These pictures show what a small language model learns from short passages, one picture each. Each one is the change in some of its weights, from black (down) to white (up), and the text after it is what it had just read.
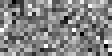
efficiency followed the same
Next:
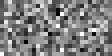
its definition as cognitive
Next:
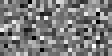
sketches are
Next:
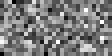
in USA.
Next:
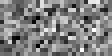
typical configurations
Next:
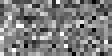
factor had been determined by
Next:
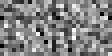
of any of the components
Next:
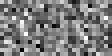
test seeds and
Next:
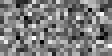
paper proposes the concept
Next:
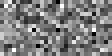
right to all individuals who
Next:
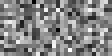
involve member
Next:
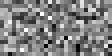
supply outages or reduction
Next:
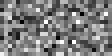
cases where it is not
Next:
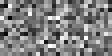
ADI-R and
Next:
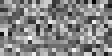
the country without the need
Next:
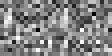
role in the development of
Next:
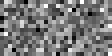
that by increasing one percent
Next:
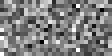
the four objective functions can
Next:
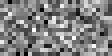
dispositional behaviour
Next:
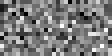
at the threshold
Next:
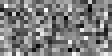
imm). Type
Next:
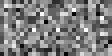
to stimulate
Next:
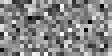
are given smaller,
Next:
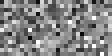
both hot summer
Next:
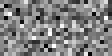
of degraded
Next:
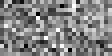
in moderate risk group
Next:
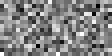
minimum → (2
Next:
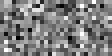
ensure method robustness and
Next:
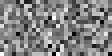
New York.
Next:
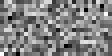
the Idiap Research
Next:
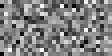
contribution statement,
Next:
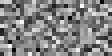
is the largest value
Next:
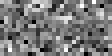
distances along with
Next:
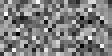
settlements were classified
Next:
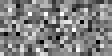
POE is
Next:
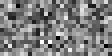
Toughness 1.
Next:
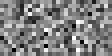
genetic algorithms,
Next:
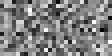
and upload their
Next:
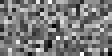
properties via the International
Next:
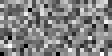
the only formant independent
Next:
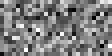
configurations, state
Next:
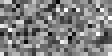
is crucial as a public
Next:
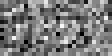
of faculty at
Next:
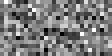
analysis procedures to be
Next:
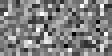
ARM B) were
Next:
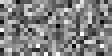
Reviewer Report
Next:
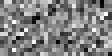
master more knowledge in
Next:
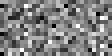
Comparing the
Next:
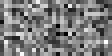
shared and complete process of
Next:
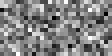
companion stars
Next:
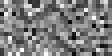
collaboration [2,
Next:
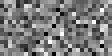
case, English. Thus
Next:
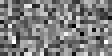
Engine Piston
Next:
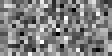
anesthesia and
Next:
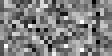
an important step.
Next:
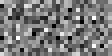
Computer Science,
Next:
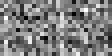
learning and increase understanding of
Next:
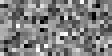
alpha was used to
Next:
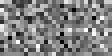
can characterise the samples
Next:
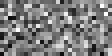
Stage NDD
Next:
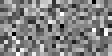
the survival
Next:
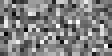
for the clustering is
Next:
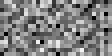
the 400V input
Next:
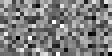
meal and they think
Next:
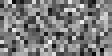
in Figure 28.
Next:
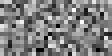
is compressed or
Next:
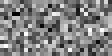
magnetic moments of
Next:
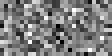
measurements. Gestational
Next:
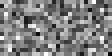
work. Primary
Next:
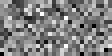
changes in other parameters of
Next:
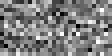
of the first group.
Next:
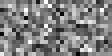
i.e. the
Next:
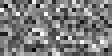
him or me will
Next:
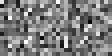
quizzes and
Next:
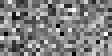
as Inverse Distance
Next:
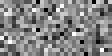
syntactic units without
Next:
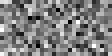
are called, respectively,
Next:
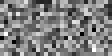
and the wellbeing
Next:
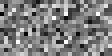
5668 transactions
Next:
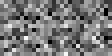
been integrated in these
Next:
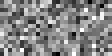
the chronic nature of
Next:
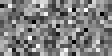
honey and
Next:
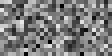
has been extended to
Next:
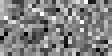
replaced heart disease
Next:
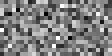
to Ionetix
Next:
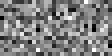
of the apparent
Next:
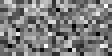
the area. 8.
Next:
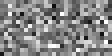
its Soldiers
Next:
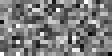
microbe has its own
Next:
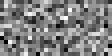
all the sessions
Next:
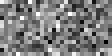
microbiota we
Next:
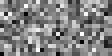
ship speed using
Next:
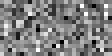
and spray it for
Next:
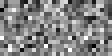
like myself were
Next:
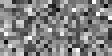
and tables,
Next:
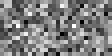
weld interface
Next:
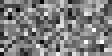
for BPD in
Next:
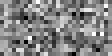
administration and increase
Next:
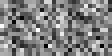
environmental, social, and
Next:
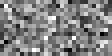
offers. We
